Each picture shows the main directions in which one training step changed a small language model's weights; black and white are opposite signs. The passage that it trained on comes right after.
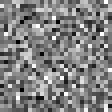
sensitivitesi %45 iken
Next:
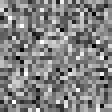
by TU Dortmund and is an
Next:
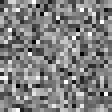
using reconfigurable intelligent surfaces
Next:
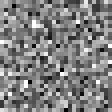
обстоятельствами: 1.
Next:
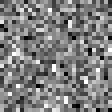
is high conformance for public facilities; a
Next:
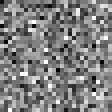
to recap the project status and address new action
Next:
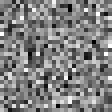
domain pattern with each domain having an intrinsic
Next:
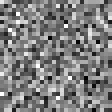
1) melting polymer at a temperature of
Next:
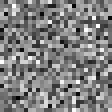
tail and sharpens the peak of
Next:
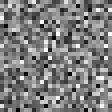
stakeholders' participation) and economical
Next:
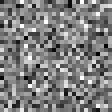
the LoRa receiver shown in Fig.
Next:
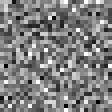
Fan va texnologiya, 2010. 8.
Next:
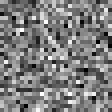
adjustable parameters including glioma
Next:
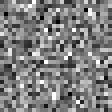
remnant of RAVE-DR3
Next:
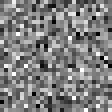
the benefits the brand provides to them,
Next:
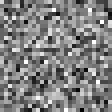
\L}{\partial \dot{\Lambda}}
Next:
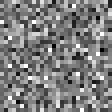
this context, artificial intelligence (AI),
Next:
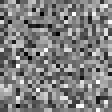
aromatic ring belongs to
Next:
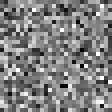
Ken'esbay Raxmanov
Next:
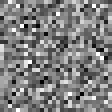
non-perturbative propagators at
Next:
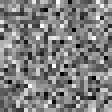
of urological diseases. Because
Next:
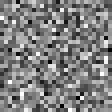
by Taiwan National Immigration
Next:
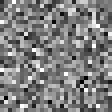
the challenges that may arise. Keywords:
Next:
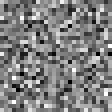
checkpoints on the Buffer
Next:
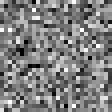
professionally exposed to noise for over 10 years
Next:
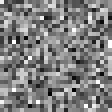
we can use the integration by parts for
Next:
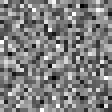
slightly decrease over the time of the observations from
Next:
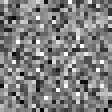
va davlat xizmatlarini modernizatsiya qilishga
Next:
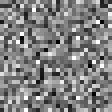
samples with their weld bead located at the
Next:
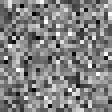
Dalam software LEAP disediakan
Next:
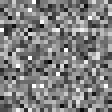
Wilson, W.R.
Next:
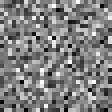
there are two types of perturbations; the
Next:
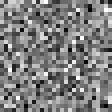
materials drawn from two databases, the
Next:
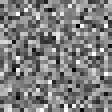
biofertilizante proporcionou maior
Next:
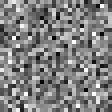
temperature changes causing fluctuations of the lasers
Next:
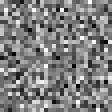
144 total number of atoms. Structure
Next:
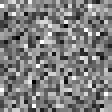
GM Ratio Pairs Trade
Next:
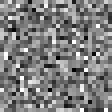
abordagens pedagógicas que
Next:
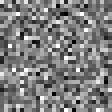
sure I'm exactly the right person to
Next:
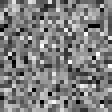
and metal (M) of the isolated
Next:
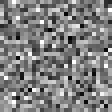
(2017) examine the administrative consequences
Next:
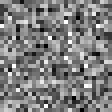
(3) Problems Related to
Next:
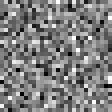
magnification 40× using an ocular
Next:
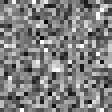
career even if the careers of such
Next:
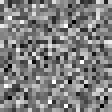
American Board of Medical
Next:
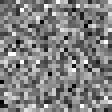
inkurajuese për
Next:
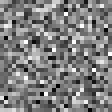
for the user. Almost 5,000
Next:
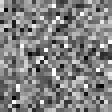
by a factor $f_\phi \simeq
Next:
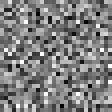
kelgusidagi kasbiy faoliyatga
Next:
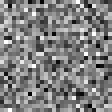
Education Financing*. European Commission,
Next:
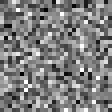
of modern Uzbek literature today. The article
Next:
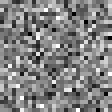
when entering the AFM phase by
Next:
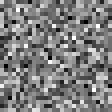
sxemada ko'rsatilgan.
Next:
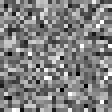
NGOs Working in
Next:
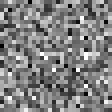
comuns. OS SUJEITOS
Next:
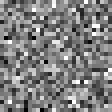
the reported numerical simulations is that, within the range
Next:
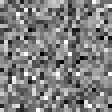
Immediate from the posterior covariance and mean
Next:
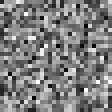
we were able to investigate a continuum of
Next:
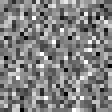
are influenced significantly by the analysis, which is
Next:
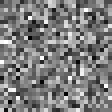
handling Describe how the samples were
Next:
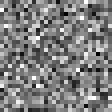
of BBHs. Meanwhile,
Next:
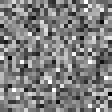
$\Phi_{tot}$ constitutes one overall
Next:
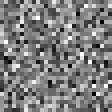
significantly suffer from their enormous size,
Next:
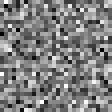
incrementos importantes as suas
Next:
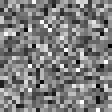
state. The security state of the system should be
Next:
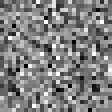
is the basis for this experimentation.
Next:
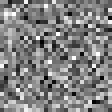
**the Weak** Nuclear Forces
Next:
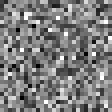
able to download it and read it.
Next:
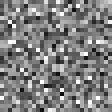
Never - Point 2 →
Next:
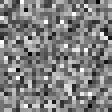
Product Design to Address
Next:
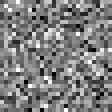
shorter equatorial bonds
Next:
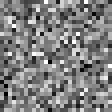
WWTP: three full-scale
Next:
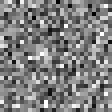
\end{figure} In order to test the
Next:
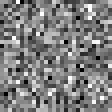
differently compared to the other clusters with
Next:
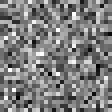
presence of geometrical perturbations on the light
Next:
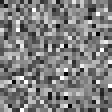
observed spreading areas increase approximately linearly with
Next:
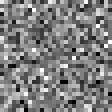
who follow fewer accounts. Figure 11,
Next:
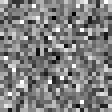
orqali namoyon bo'ladi: bandlik
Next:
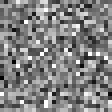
metodología innovadoras (Tenorio,
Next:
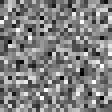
conceived the study design and oversaw the
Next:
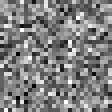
at Al-Balqa Applied University.
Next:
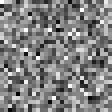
que se espera que novos
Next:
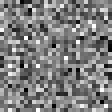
white dwarfs shows that they can also
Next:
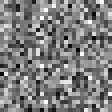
constant of 0.982 is not significant
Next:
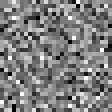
abundance, nutritional
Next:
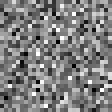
is 0 for RQ quasars, 1
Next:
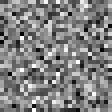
que transportaban desde el área
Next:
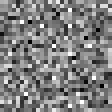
vosita va texnologiyalari aniqlashtirildi.
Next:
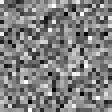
we calculated the 95\,\% local confidence
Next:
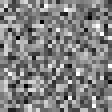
and Application. - [4]
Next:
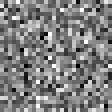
Реалії сьогодення,
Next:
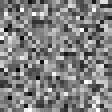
Linear Kernel RBF
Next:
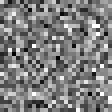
United States. As shown in
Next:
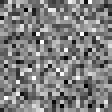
reconfiguration, reconfigurable manufacturing
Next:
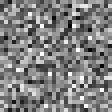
released as vapor from amalgams;
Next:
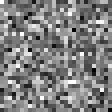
a catalyst for innovation.
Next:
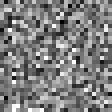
Western and non-Western
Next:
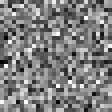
each storage unit in each prediction horizon - The
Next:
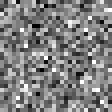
X-ray transient that is known for having
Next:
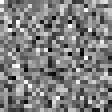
= 0.02). We carry out here
